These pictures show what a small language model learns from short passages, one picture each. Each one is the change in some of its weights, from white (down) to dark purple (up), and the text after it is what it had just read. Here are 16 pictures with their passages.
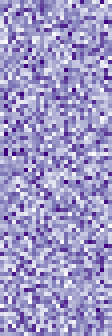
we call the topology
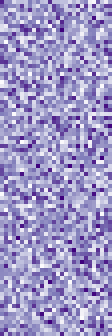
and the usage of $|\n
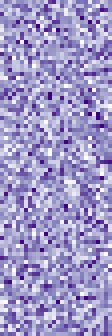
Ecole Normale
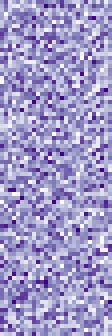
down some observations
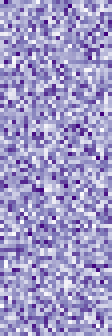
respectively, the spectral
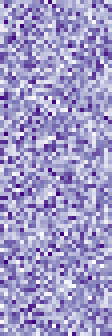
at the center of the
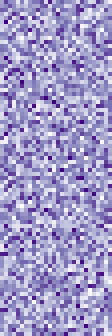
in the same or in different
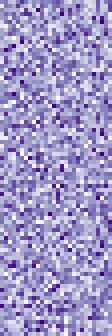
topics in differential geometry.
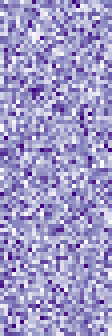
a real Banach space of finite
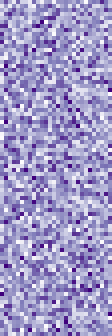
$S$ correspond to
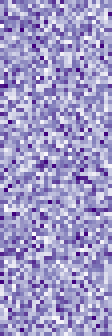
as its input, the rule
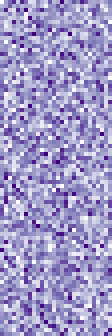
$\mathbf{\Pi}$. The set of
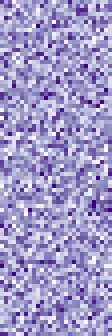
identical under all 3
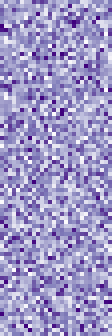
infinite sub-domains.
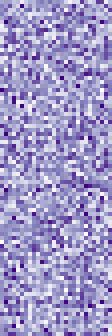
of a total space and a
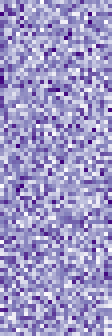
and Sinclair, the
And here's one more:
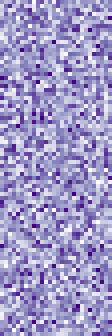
with weight equal to the
